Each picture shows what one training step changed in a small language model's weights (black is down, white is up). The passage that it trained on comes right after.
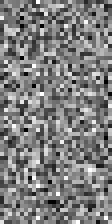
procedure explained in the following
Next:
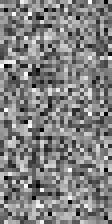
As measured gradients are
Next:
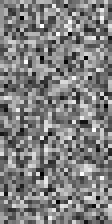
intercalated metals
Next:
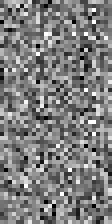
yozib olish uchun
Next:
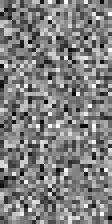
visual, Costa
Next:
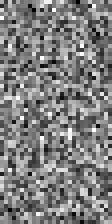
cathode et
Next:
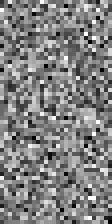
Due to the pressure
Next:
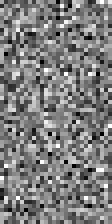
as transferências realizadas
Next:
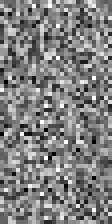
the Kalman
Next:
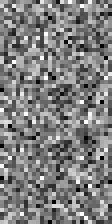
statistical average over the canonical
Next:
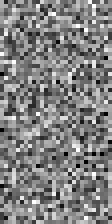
spin fluctuations. We
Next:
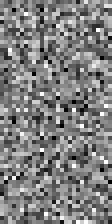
la etapa de
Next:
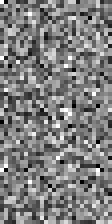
Revista Meio
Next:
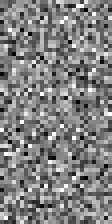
phase we obtain:
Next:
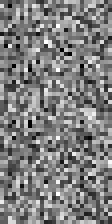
and the European
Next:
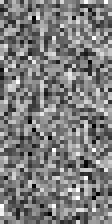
psixologiya fanlari doktori,
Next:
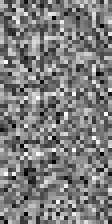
de interpretação
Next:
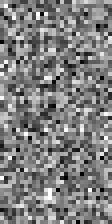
include displacement
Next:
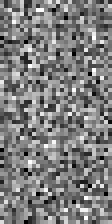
pais? De
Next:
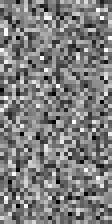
responsible, for instance
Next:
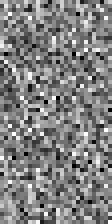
рамките на
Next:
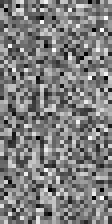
розвивати такі
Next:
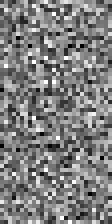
directly from the input
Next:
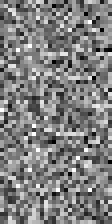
стенок и
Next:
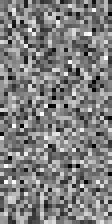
entender mejor cada
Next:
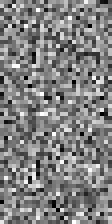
a decrease in the
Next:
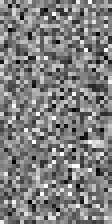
reached. At this
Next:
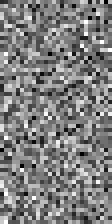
measuring merits,
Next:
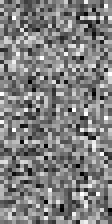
font les parents
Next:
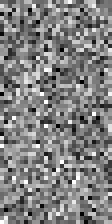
the chiral limit.
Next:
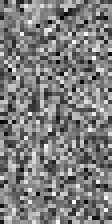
эпос. –
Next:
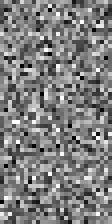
feature in the spectral function
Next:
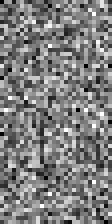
mejorar las
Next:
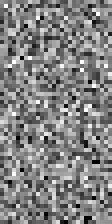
прошло от 70
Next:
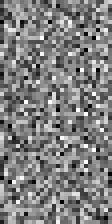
bu axborot,
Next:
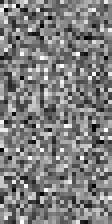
sources are likely dominated
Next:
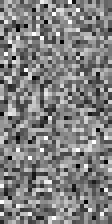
bulk conditions to account for
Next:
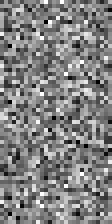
first increase fast with
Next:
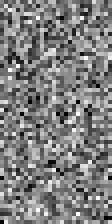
// Економічний
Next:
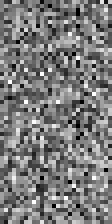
tinha como
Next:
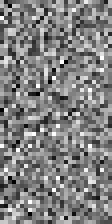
this model does not represent
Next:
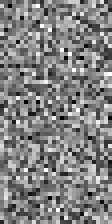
and on the unparticle
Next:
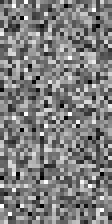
the distributions decreases as the
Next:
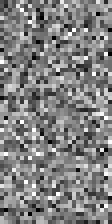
acción y la
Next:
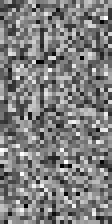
da criança,
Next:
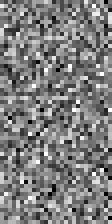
of proposed framework, the
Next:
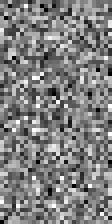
inactive for a
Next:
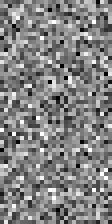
is no proof that
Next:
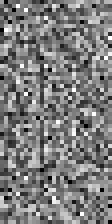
casualidad que su
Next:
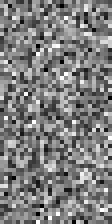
mole of ideal gas
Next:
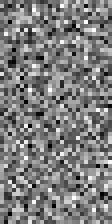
alteração de
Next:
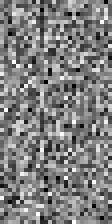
e pensar como
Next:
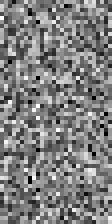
and conclude that the
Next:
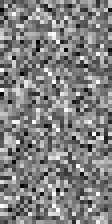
here in terms of a
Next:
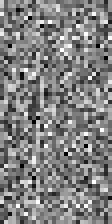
around individual galaxies,
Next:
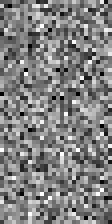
and R. P.
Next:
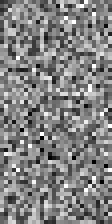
we used two different
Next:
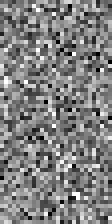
from a root node
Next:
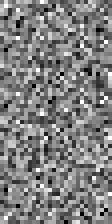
systematically across different
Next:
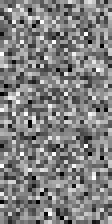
that under the condition
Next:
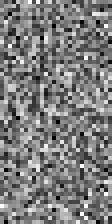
random resampling.
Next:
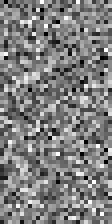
approaches. Moreover, we
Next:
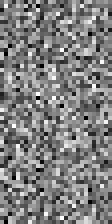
sua autorização,
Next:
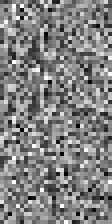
input luminosity was again assumed
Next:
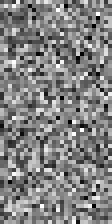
polynomial degrees 8
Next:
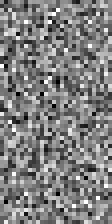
Les programmes sont
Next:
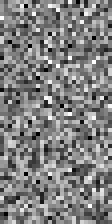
the function {\tt
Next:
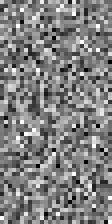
entrenamiento y 18
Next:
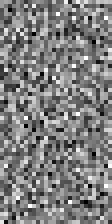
modelo de educação
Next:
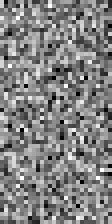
{\em Geom.
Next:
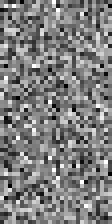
flux rope corresponds to
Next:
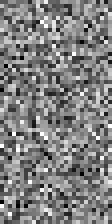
label for that observation
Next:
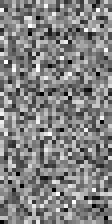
below 8 cm). The
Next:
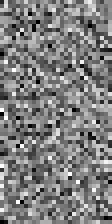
neglecting the
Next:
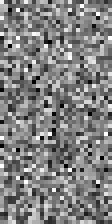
the conductance due to possible
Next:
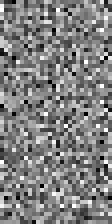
layer enables digital representation
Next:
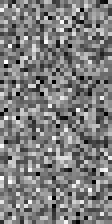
additional constraints have been
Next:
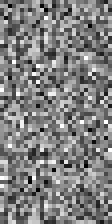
for this purpose the
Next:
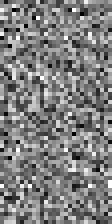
that privacy experts
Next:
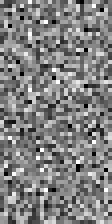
. The statistical significance
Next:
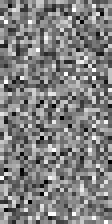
In particular, we run
